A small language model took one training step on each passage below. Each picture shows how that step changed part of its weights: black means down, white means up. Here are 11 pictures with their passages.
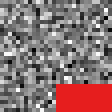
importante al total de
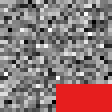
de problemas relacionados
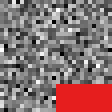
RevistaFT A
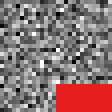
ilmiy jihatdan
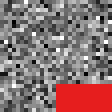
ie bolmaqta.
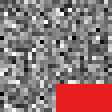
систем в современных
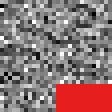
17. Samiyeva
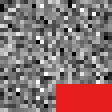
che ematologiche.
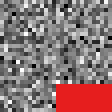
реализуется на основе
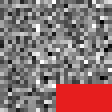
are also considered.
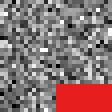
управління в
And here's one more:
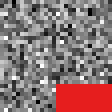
Pentru imigranții
